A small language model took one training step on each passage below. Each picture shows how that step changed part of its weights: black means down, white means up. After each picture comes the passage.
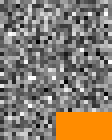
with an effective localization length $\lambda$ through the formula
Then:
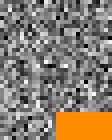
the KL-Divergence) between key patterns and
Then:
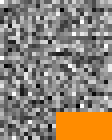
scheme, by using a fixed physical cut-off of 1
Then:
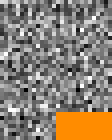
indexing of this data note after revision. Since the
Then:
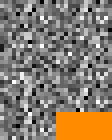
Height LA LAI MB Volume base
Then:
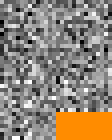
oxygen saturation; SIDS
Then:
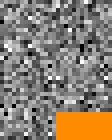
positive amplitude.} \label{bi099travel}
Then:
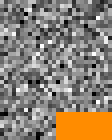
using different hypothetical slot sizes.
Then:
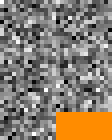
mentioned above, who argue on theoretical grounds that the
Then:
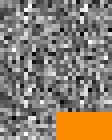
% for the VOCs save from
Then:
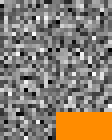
effect. The formulations showed a drastic increase in
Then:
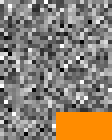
$\mathcal{BI}$. The specifics of the
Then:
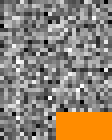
The number “one” is interpreted as a sign signifying
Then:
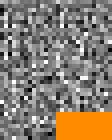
methodologies are commonly categorized into deterministic
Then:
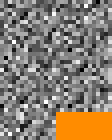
& Jagdale, 2010). According to
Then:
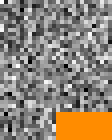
of inverted commas in writing speech. I
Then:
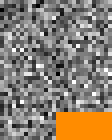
on precision, recall, accuracy, ROC AUC
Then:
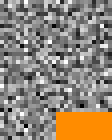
path taken by the single photon. (c)
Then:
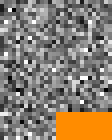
water ratios It has been experimentally established, that the rational
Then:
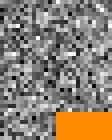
after disinfection [14]. In addition,
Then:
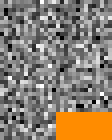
in a foreign language meaningfully, autonomy will be
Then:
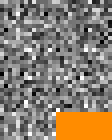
Hashing becomes extremely inefficient as the number of collisions
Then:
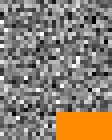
\left( { - i\ell\theta }
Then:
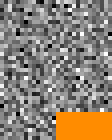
Master equation of open quantum systems . Generally solving such
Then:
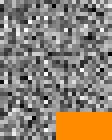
effects can be expected. For a given set of parameters
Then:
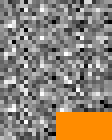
Priority Research Program “The Emergence of
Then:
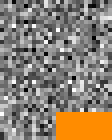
for its linear-in-T resistivity.
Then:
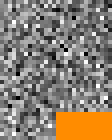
intra-class variation. This nature is presented in every
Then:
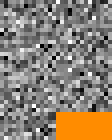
matrix or degrees of freedom perturbs variances and correlations
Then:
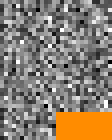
Maintenance of online classroom 17.
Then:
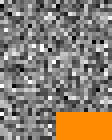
and its heat capacity was fitted to the isolated
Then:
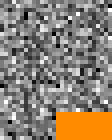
{\partial \Lambda^{\mu\alpha}}}){\partial
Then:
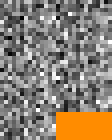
and Kousha (2017) cited in that in
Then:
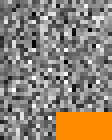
not meaningfully or significantly affect real gross domestic product
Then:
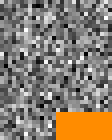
for the RTAB. As shown in the table,
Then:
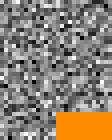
reading, writing, and pronunciation while
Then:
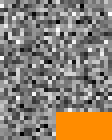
article a theoretical framework called ``Composite-Nucleus
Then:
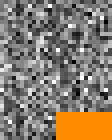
consultation with JR, LD and
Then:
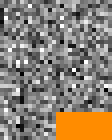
frequency of supply air flow rates in the rooms. In
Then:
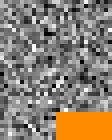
different strains (Zhang *et al.*, 2022).
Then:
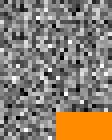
PUs (as the sensing process is not fully
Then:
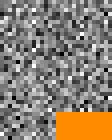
hyper-leveraged economies and businesses,
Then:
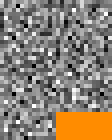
Ref.~\onlinecite{Sampaio2013}, which is
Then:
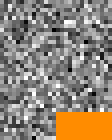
each RIS element. As is evident, users with
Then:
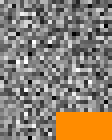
use the Pauli-matrix decomposition of this effective Hamiltonian.
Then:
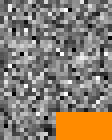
each sample. The tensile tests were carried out using
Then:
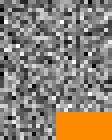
met.) A key source of general information on risk management
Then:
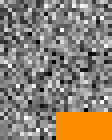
can be easily seen when the dimers in the QDM
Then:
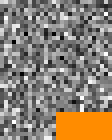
technique allows to narrow this multitude of orientations down to
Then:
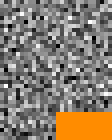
be quenched by population imbalance,
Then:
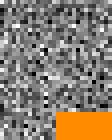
builds on the existing features within Dataverse for
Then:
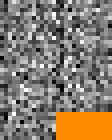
Fog Computing, Edge Computing, Internet
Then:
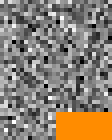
researcher's choice of prior will decide how much consideration
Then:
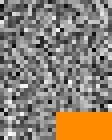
and variable capacity diodes (\textit{varactors}).
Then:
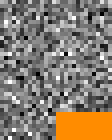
objective is to find out the most prominent methods by
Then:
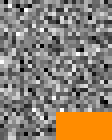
multiple right-hand sides. Block algorithms attempt to
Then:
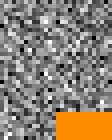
Highly compressed matter at temperatures around the electronic Fermi temperature
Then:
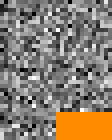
difference in the environmental attitude among graduate and
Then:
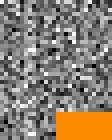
Dynamics of biochemical parameters of patients in the
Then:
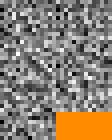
are simpler than nanotubes since their physical properties do not
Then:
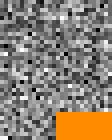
the wave packet probability density $|\Psi|^{2}$,
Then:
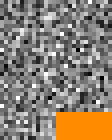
to the flattening operation before the fully-connected
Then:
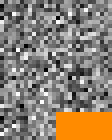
and make manufacturers more resilient to supply chain
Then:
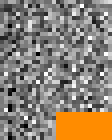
conducted in the absence of any commercial or financial relationships that could
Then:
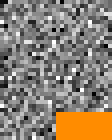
snake (consisting of zero-weight edges)
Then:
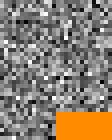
a human-WoZ-robot
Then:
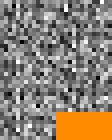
a new level of development. The activities of the entrepreneur
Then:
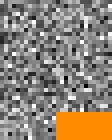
market-quality and trader-composition papers because
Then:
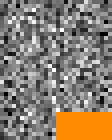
45 blood parameters, sex, age,
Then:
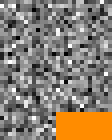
be calculated by \begin{equation} \dot
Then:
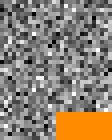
often focuses on what it destroys, while neglecting
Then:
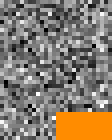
at large heliocentric distances [5,
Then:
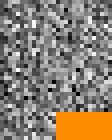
disaster. Learning from the flood disaster management in
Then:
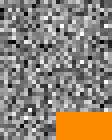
it seems of great interest to evaluate the startup costs of
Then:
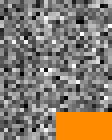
to trace the history of political handshakes in
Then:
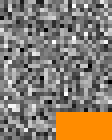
the auxiliary field is non-trivial in our
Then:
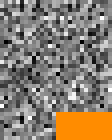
volume, we validated the counts for
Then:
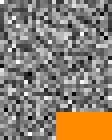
cuts taken from main Fig. 3d at several different
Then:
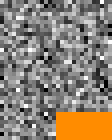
120}$, M.~Suk$^\textrm{\scriptsize
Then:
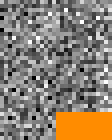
because it always occurs on the banks of
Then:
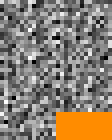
of Mathematical Sciences, \\ CIT
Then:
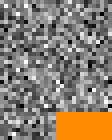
sprayer is configured manually in a conventional
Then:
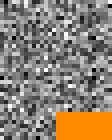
allows the $\matr{W}$-terms to meet
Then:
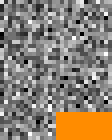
and temperature fields. To demonstrate this transition explicitly we
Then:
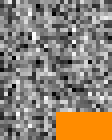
(aside from the UMOTS) at which
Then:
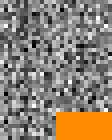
may need a new platform to assist you to avoid these
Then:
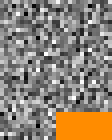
segmenting the dataset by song or version.
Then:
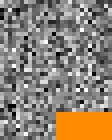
results show that a minimum electricity tariff of approximately
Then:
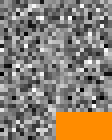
any property P so did Y then this property is called
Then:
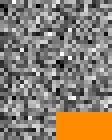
of Education, Culture, Sports, Science and
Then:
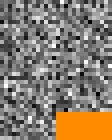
JILA, University of Colorado
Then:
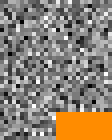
such as intestinal crypts, hair
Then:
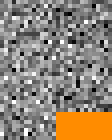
significant relationship with company value. From the summary results displayed in
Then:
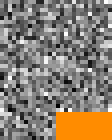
the additive case, $\theta_A
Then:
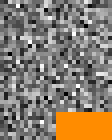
their suppliers. For the achievement of better
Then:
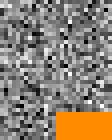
$M'$ as follows: \bea V_{\rm
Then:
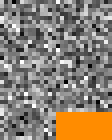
of the failure modes on/at the interface - Can test
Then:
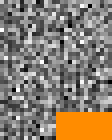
of the K-wires tied in a
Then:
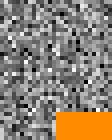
The best outcomes come from combining automated decision-making with
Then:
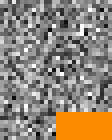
goal. Thus, when creating a cluster, raw materials go
